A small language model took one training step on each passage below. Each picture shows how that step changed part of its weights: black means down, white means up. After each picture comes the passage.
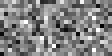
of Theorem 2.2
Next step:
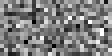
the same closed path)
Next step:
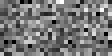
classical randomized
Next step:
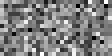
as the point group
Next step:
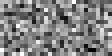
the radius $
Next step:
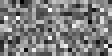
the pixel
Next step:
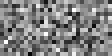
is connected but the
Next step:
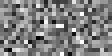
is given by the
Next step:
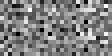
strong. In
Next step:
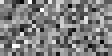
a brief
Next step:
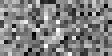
of a turn
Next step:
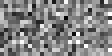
denoted by
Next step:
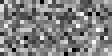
We say that
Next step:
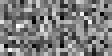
$\cV$ with
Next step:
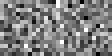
two empirical
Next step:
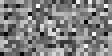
with compact support.
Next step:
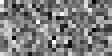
{d \over
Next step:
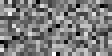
child { node
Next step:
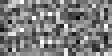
previous set is
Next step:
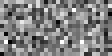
in the field of even
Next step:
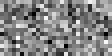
To describe the
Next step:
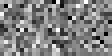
intersections with the
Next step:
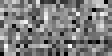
of their basic
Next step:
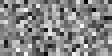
for $x$ in
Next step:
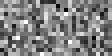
of compatible
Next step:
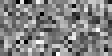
currently used
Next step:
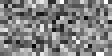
sufficiently large and
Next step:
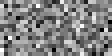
and $y$ are
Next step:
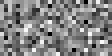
measure. Then there exists
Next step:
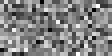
In the case of
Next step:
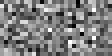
For this indicator
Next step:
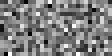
the lattice,
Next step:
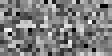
fact, suppose
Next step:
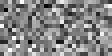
enough to prove this
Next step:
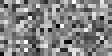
for the mass of
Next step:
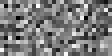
and $\sigma =
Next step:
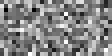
If we can show that
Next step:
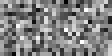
the resulting geometric
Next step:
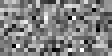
of the orders of
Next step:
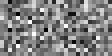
following well known fact
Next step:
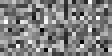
from known results
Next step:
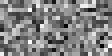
connected components of
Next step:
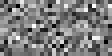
order loaded
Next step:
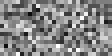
this to hold are
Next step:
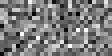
also emphasize
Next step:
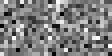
a general rule,
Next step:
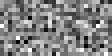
acting smoothly on
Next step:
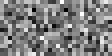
positive requirement
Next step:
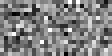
our Lemma implies that
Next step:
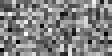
invariants from an
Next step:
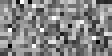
of exotic
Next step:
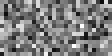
$\sigma$ is a
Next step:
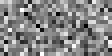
< \infty ,
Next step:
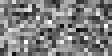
that this set of
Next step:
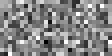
& \det
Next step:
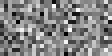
value theorem implies that
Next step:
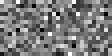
\langle v,
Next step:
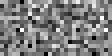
we obtain several
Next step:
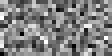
classes consisting
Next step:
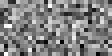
the Haar
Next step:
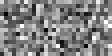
is clear that
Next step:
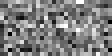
sets, we can show
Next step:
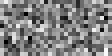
disjoint nonempty
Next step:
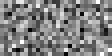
in the sum: $$
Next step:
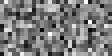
Second, all
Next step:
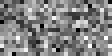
performance of
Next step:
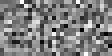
author thanks
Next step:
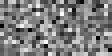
component} is at
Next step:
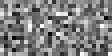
measure $\mu$. Let
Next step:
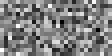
any $\nu\in
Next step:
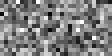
of $F\langle
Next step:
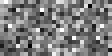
be further fine
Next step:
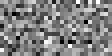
stability. Section
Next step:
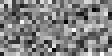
Combining this
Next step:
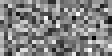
two and some $l
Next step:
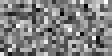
the induced representation
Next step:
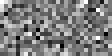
a Hopf
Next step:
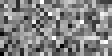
of \gor\ property
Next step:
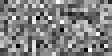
direction) and
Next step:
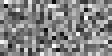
expressed as
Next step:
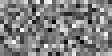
the distances
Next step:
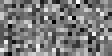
model.} The first
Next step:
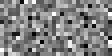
\leq t \leq
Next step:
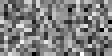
$\phi$ is
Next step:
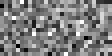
of bounded-size
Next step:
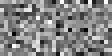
that Beard
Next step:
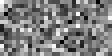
a consequence, it
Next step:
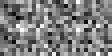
convergence, we will
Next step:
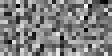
then $B =
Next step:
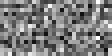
was shown that
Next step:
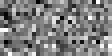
clear how he
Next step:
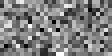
follows: We order the
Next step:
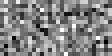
-- fold the two
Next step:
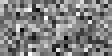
all axially
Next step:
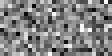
\equiv 0$ for
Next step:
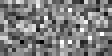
we develop
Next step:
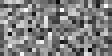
are, with force
